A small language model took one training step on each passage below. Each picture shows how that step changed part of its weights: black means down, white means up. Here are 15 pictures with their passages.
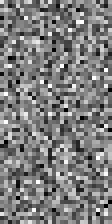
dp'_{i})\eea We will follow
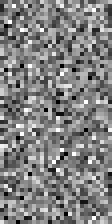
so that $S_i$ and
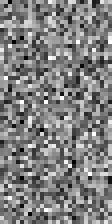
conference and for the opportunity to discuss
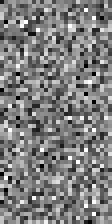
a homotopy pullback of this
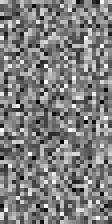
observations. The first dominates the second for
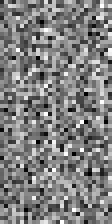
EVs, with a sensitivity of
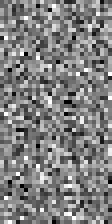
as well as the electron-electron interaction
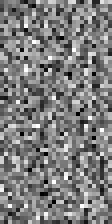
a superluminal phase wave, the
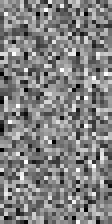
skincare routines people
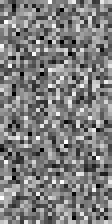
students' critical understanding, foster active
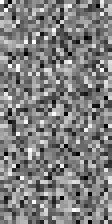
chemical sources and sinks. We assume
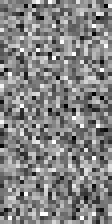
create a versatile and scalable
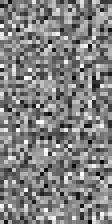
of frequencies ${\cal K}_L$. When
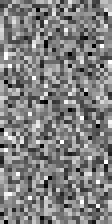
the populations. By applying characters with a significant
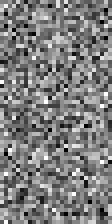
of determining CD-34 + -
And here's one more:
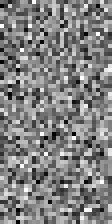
of such tasks is justified based on the
